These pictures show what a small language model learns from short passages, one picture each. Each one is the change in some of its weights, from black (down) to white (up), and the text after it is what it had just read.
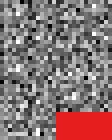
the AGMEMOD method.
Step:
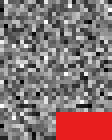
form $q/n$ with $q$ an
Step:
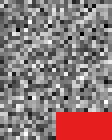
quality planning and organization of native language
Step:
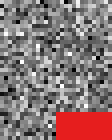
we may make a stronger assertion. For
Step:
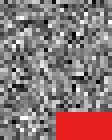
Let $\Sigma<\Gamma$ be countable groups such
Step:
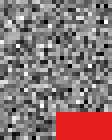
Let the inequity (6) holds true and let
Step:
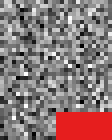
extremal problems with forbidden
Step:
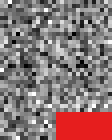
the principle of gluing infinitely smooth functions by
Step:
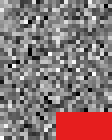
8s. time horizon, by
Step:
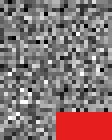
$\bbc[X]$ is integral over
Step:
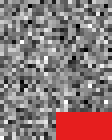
describe a suitable $\sigma$ to prove the previous
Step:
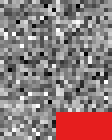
of consumer demand, while the rise of
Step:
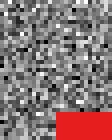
\end{equation} Then we have $${\bf
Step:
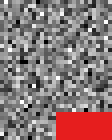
primarily operates on point cloud data
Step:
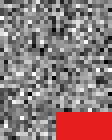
directly shapes the global data governance
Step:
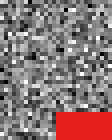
$M^*$ associated with $\mathcal C^*$. If
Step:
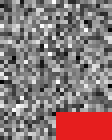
of Mathematics, University of Zagreb,
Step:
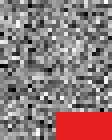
sides of this equation. For the third statement we
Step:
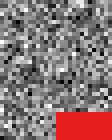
Gb\Big)\\ &\quad \cong
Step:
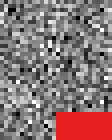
Poisson point process have the same label.)
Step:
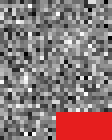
such great scholars and saints as the
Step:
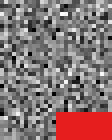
involving Tetranacci numbers. –
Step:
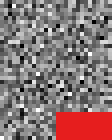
words: *approach, methodology,
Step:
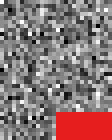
constant composition come out in every case. The
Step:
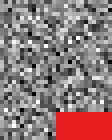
other social institutions of society. At the same
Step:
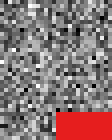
realised. The elusive nature of
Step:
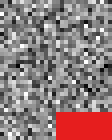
(Table 2) reveal a distinct disparity
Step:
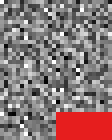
and botanical gardens all over the
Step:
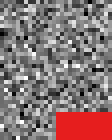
\varphi)= w(t,\varphi)$. Then
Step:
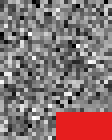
can do them without much effort to get a
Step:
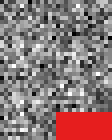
get the basic Sobolev embedding and Sobolev
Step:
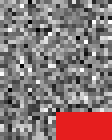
trial No intervention 45 Male
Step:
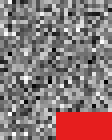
diagnostics for appropriate treatment. Recent
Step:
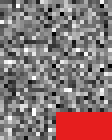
can only be ensured by adhering to the
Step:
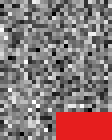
and F-Test was applied. If the p
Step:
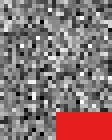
definition of algebra given above. Many theories of
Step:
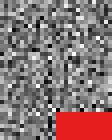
sufficient condition for metric subregularity}
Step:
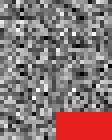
on. However, initial investigations by the authors
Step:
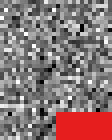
experiences of the characters, taking on
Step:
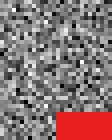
3, 4 Optional categorical Additional
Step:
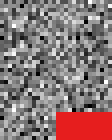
least when localized at 2, the filtration
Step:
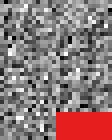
the other two datasets is less than the
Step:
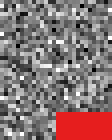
\setminus \overline{G} \mid V
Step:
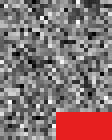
new talents and experts to complement their
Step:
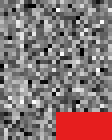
isometric isomorph of a the manifold $
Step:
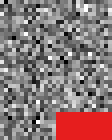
fixed invariant bilinear form. In the
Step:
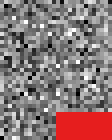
or a scroll over $\PP^2$
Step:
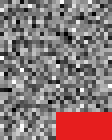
or descriptor systems: microwave
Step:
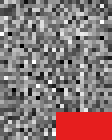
Political Science, LMU
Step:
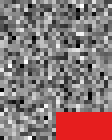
bars were bolted to both boom
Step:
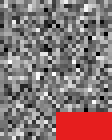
by a bimodule over the ring. The
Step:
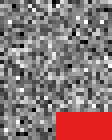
the Anti-Corruption
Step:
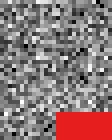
Our proof concerning the assertion
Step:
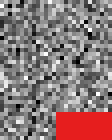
313K in the absence and presence of different
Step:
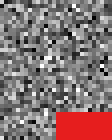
p$ is a prime ideal of $R$ such
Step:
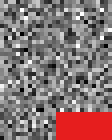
{\it Let \newline 1) function
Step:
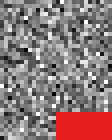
2023 From Table 1 it can be seen that the constant
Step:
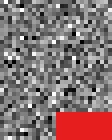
multiplicative degree-Kirchhoff index
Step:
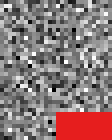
Spizzichino [2010]
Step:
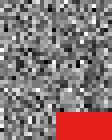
2 with $\kappa=0.1$ and
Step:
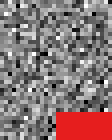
To see this, we need to reformulate
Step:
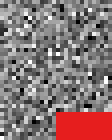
Here, $S^{\prime }=S^{\prime
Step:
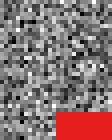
graded $h\sigma$-trace functions on
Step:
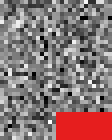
difference of two wavelengths is about
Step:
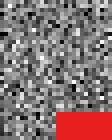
$k$-zero-sum free if $A$
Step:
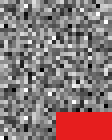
Jan 19). Many textile
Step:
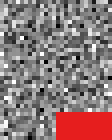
traffic density detection. As a result, even
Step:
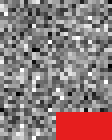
the availability of these options, the condition
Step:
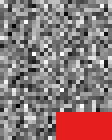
publications and activities. In fact,
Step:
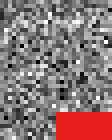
of the paper settles an important open question:
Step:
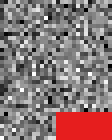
Fig.7 Networks of the STR
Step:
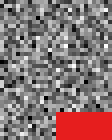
system on FPGA is proposed to
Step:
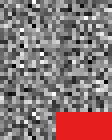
neural network D. Assessment for
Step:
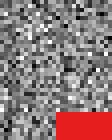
used in this paper were montaged using
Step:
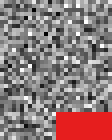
such issues. MATERIALS AND
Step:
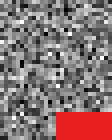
work closely with its partners to ensure that
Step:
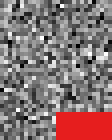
may be undone by doubled-delta
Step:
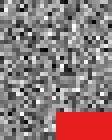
investment projects, which is aligned
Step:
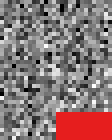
he managed a number of projects in the
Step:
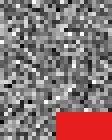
AK. A Review on Time and
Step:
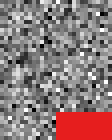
is limited by the small sample size and the
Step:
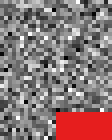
Eurasian mentality and authoritarian
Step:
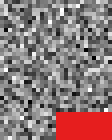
mining operations, in order to prevent
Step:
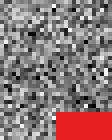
as the summation-by-parts
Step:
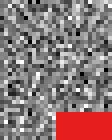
the 1983 conference. In order to address
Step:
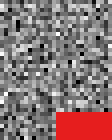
Identification of Plant Growth
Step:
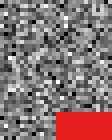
Gulliksen operators over a complete
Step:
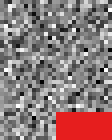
the world population grows. As a result,
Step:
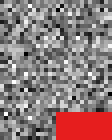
and hypertensive disorders were the most common
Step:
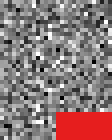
making direct sales, pharmaceutical
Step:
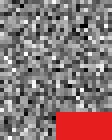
and finally forward to the next suitable nodes
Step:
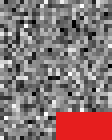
a prime number $p$ such that the power series
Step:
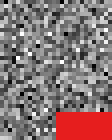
aegypti*. Cell Rep.
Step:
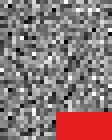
account in preparing students for spiritual
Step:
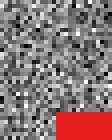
model available for export is the so-called
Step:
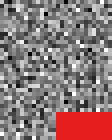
$J$ is an isomorphism of $V$
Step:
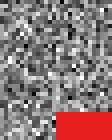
for the selection of ninety-five
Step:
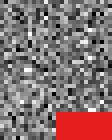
\round{15}\}$. Define the type of
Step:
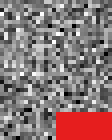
algorithms will operate normally. So there
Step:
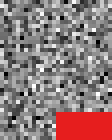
continued progress on the metric classification. The
